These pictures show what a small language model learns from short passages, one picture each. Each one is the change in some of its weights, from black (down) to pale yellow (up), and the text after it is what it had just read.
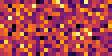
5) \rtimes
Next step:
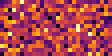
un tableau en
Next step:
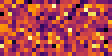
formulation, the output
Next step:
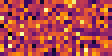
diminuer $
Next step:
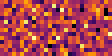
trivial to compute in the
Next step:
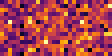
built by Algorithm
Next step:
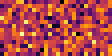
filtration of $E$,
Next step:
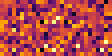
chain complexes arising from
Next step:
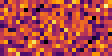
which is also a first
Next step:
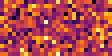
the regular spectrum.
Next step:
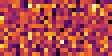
exposed points of
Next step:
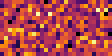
is unstable. Thus the
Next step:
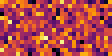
important convex class of singular
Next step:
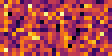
normals of the
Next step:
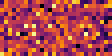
$m$, and so
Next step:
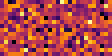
present a part of the
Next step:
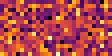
two paragraphs.
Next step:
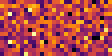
present results for a
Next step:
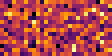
dx \nonumber \\
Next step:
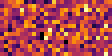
be a nonzero left
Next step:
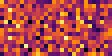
have been found in
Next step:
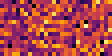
{\rm when \
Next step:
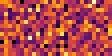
between about 3 and 6
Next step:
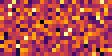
$$ induite par
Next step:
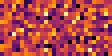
larger than $C'$.
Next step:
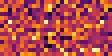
de $R$. On
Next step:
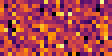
weak Noether's
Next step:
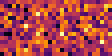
of continuous self-adjoint
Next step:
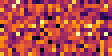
let $E$ be
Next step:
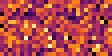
a root of unity.}
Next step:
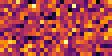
degree~$2$ or
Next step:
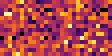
approach does not require the
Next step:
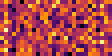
equivalently). We now compute
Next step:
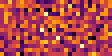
that will be useful in
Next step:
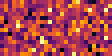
generalized characteristic polynomial $\psi
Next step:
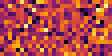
%\ee which together
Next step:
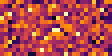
Ricci soliton with positive
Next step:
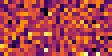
the membership
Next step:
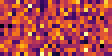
at least two pairs of
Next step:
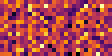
the infinite cases. This
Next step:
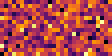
complex structure $J$
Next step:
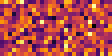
metric on $X$,
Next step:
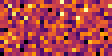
capacities of the
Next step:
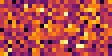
variables (position, angular
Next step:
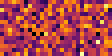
of unity. Then for
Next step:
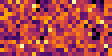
map is a diffeomorphism
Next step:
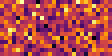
we need a second estimate
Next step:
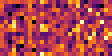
linear algebra alternatives
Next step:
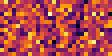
Observe that the event $\{
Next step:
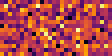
the array. For
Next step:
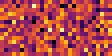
Zhikov's function
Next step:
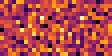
that we are in case
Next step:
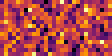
asymptotics and therefore can
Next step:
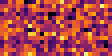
the real line, and
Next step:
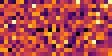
In section 2, the
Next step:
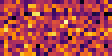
and cocompact, the
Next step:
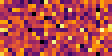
\thanks{This research
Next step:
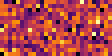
\item The notation here
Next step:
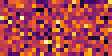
$G$ is denoted
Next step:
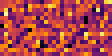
of the charge
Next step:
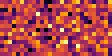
rescaled point processes converges
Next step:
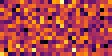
this case, the surface
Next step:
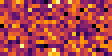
plane $BCE$
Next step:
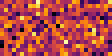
$ endowed with
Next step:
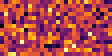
field of characteristic 0,
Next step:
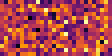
is {\it measure
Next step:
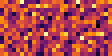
we mention the speed of
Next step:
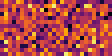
being called the canonical coefficient
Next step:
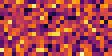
a link, and we
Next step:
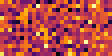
area. Students
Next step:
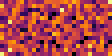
is, we have
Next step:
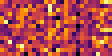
More precisely, if
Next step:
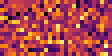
un cycle du complexe
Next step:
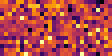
conditions are given for
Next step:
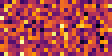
received for this
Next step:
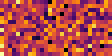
subset $S$ in
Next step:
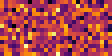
in permutation groups. One
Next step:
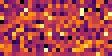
any Enriques surface
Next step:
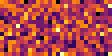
\ldots, s$,
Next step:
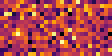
methods comes from starting the
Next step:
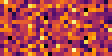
the interior point and the
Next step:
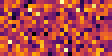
from the smooth variety
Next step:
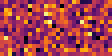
joined by a finite
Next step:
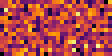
important to note that there
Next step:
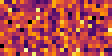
which have been chosen close
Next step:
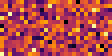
a constant $c$
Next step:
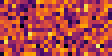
of arithmetic functions that when
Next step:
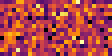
approach to characterize maximal
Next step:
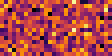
some prime $\lb$
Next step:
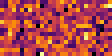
and only if the residue
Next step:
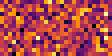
Mathematical Society,
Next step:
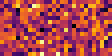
even powers remains. If
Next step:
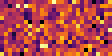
nothing to do).
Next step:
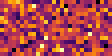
is a homogeneous real hypersurface
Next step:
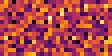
of an ambient weighted
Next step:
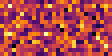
for the study of
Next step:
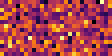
X,Y \in
